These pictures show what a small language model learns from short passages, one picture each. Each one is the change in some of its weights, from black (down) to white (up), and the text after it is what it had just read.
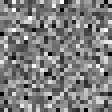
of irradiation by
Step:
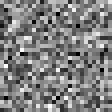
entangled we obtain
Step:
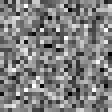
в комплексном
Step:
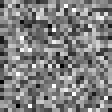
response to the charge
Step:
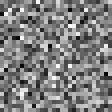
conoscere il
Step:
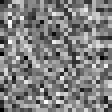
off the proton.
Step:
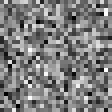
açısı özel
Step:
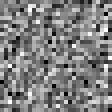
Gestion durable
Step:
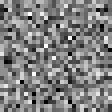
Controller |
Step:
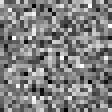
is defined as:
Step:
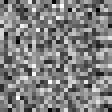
with precision what we mean
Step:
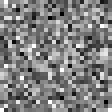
closed-form exact
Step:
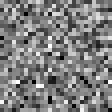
(in terms of
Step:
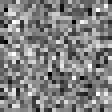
qarab sud tomonidan
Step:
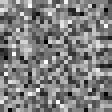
încearcă a
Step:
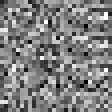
function. Thus, our
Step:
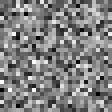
was 25 days. Using
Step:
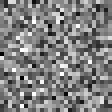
objetivo do trabalho é
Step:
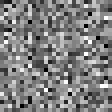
reasons. For
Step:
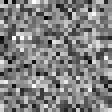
are the same if
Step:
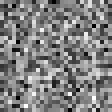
znamion z
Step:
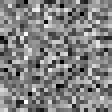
it. However, even
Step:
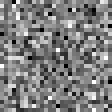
{\bf Activity in
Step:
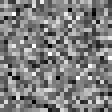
asymptotic coefficient ${\overline
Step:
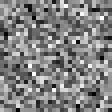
DMPK approach,
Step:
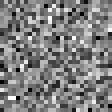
itu, penelitian
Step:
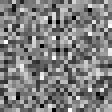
total des valeurs
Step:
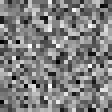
obtains \beq
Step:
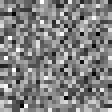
wheat //
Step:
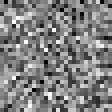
a kidney
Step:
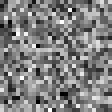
The energy of the black
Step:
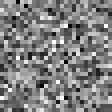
научных работ
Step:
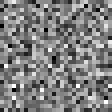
from highly ionized disc
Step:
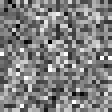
Android para
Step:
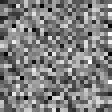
is {\em not}
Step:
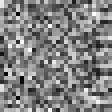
different temperatures above the
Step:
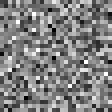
foram organizados um
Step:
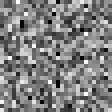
is mainly driven
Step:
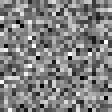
exchange field for a
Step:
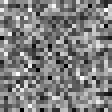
la Trata de
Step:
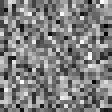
controlled by a
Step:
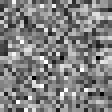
new sum of squared
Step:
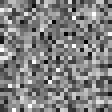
nonperturbative models
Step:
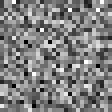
and their significance to
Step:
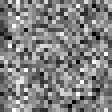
и служит
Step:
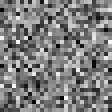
процедурата с
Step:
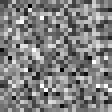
y al aspecto
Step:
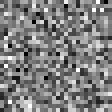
the single mirror
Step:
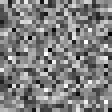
uma interface simplificada
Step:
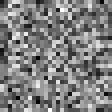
on the properties of the
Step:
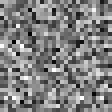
oscillations induced by
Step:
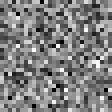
те могат да
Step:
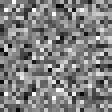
of our solar system is
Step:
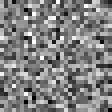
as well as a
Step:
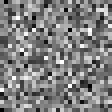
einen A____g
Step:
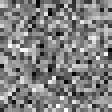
Andrea L.
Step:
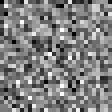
dice (o
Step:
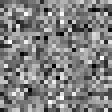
dopants, or
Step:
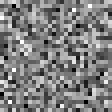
base da educação do
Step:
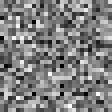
will be high, which
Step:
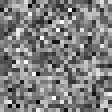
The inset shows the
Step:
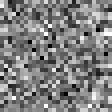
squared amplitude of the
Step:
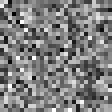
applied magnetic field. The
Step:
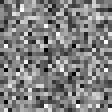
technical design of
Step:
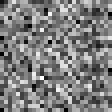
of the measurement to uncertainties
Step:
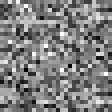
This work was partially
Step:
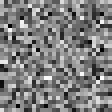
be tested for future
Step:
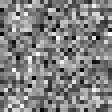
национальных и
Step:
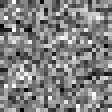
mathematical model but
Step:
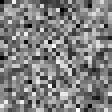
and the application of new
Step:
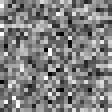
possible that the magnetic field
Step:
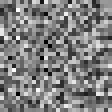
oshirish uchun rivojlangan
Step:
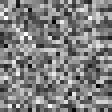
This results in the
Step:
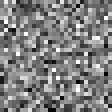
mass bin are almost as
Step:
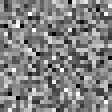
emas deb hisoblaydi
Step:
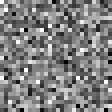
pirma patys
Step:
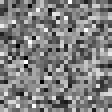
du solde,
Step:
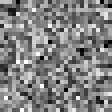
dot in Voigt
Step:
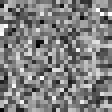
first evolution of the system
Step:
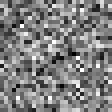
JE}) reduces to
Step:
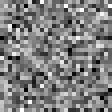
илк бора
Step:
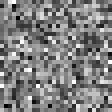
coherence in the
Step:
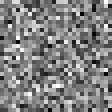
полимера в
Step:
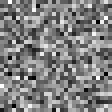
araignée à
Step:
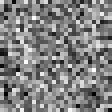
general analysis by adopting
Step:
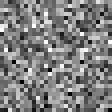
knights of
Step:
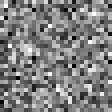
the intermediate range of wave
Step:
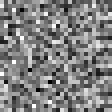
bars at $\ell
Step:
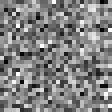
few mW is
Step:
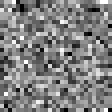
These three plots are
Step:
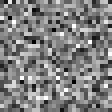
nutqiy faoliyat
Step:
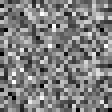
mozor va
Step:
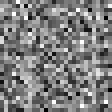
que dissemina
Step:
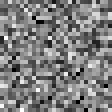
between Elo rating
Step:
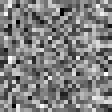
to optical spectra of star
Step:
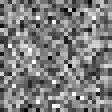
the direct and the
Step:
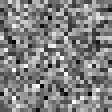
и довольно
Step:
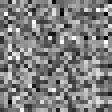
fanlari doktori (DSc),
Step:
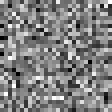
makalenin bu
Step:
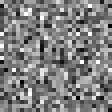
jarak udara
